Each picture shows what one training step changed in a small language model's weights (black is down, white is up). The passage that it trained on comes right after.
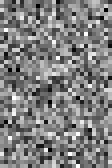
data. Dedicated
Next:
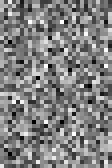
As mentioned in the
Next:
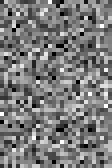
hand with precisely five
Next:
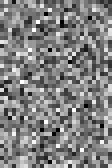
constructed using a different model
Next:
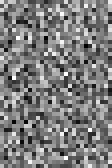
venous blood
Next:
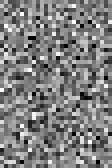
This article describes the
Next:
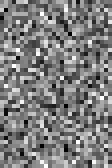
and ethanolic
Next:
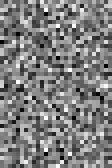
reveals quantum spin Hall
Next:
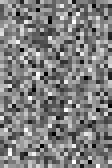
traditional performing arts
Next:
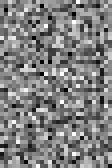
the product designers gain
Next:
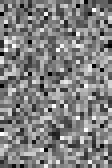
were said to have
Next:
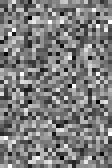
event. Average of the
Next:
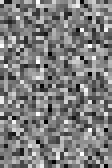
style, in contrast
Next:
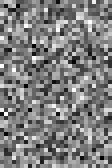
the error. Distribution
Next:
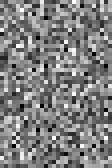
, Gynaecological
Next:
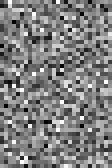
for the Fermi level in
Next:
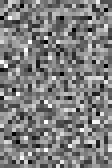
Figure 1: Role of
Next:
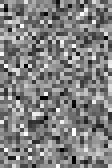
dispersions near the
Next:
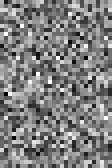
theorem, we obtain
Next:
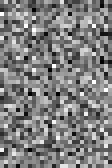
the aspects of health
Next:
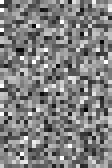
consequences and the proposed
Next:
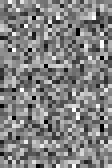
plausible that they require
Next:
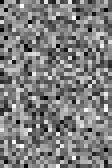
of Family Interaction
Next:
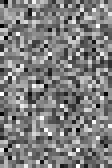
that more often than not the
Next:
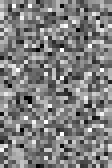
a clear indication of the
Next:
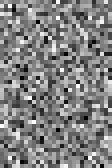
inversion codes}
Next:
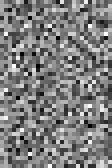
can be calculated theoretically
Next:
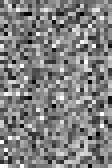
grid operations,
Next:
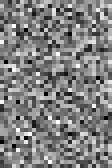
operational analysis of the change
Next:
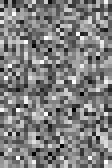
than that in our reference model
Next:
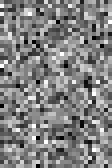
2), we notice that a
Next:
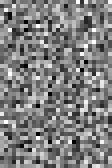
motion direction drops
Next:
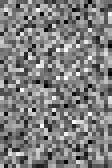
and Johnston
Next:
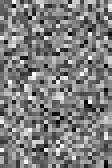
better. In the field
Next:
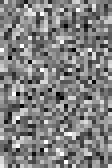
Al substitutions on the
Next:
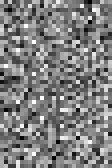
for March 11th
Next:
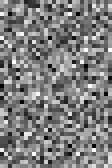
Sciences\\ New
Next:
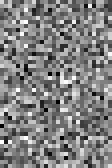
cement and concrete
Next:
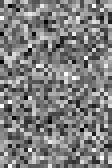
furniture. The
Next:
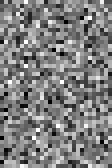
and commons within evolving
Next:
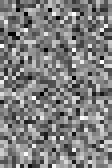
pairs from Dalitz
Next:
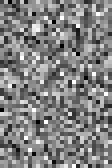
the proposed algorithm compared with
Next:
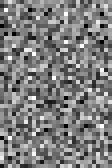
sample should be register within
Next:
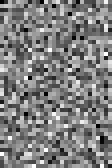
area is shown. Figure
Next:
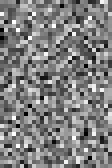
significant difference in maternal
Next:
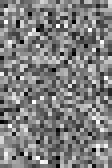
forced to assume that the
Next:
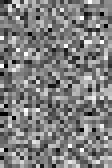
variance of the sensing
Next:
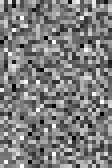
generated. However, a
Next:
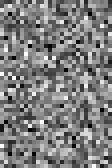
studies also proved that there is
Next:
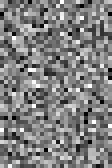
other strain values. This
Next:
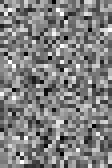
skills in the process
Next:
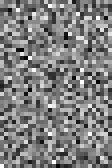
dimensional array of
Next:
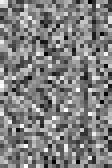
mechanical path integral
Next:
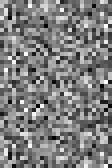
order to accurately determine the
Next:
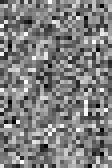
case of the minimal
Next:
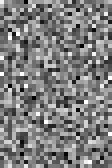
efficient cooling gives
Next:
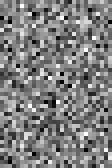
Liberman AL,
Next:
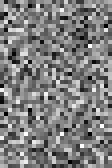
video generation, the
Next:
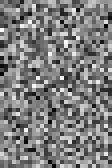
the attenuation due to
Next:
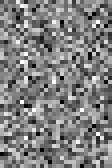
this deposition method in an
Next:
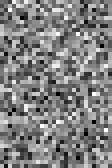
Living labs
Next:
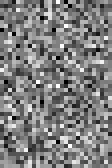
of geosciences
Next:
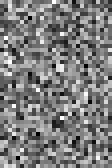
km, hourly)
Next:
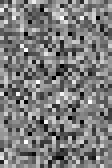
a large family of
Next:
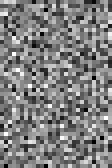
real world and in a
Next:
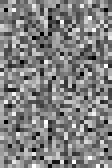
domain expert intervention
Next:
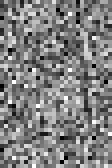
layers). This network was
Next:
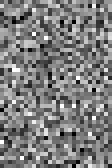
data and co-creation in
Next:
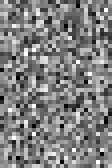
between them that does not pass
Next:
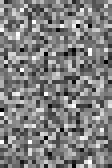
its economic performance and the
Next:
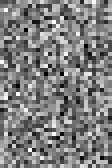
dipole layer. The
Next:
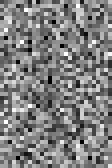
interest, copyright
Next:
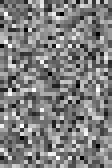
region from the MS gas
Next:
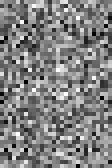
yet valuable tool
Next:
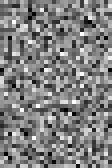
conducted with business
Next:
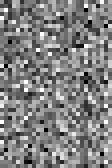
not convinced by
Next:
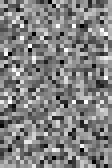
the first exome-wide
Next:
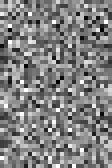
with large transverse dimensions
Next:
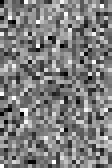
convolutional layers
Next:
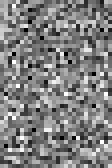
determined by the spherically
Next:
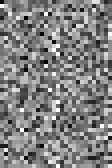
$\bigotimes$ &
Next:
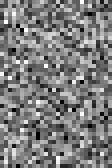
to play an important role
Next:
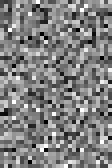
creates awareness
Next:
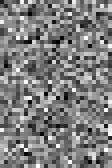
focus on infrastructure
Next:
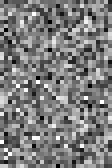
projected phase space points,
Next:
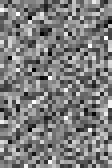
oil company for
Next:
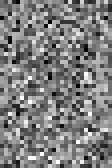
model for MNIST
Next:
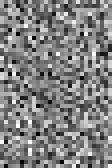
presents design analysis and characterization
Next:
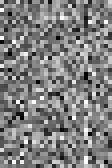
concluded that for the
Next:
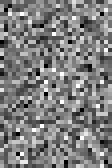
this was the reason for
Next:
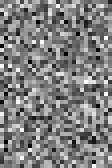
prevent putrefaction
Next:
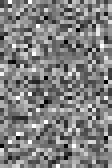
magnitude limit).
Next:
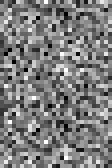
rice production and rice
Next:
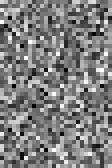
students are lacking
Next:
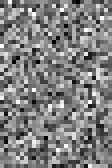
5 % level and the
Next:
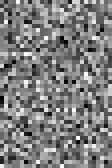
assumed available, corresponding to
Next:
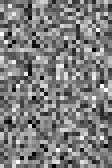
of the wind were included
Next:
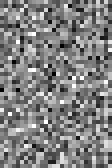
for total sample ($n =
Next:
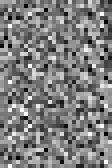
has been developed. The
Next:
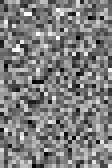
zones associated with the two
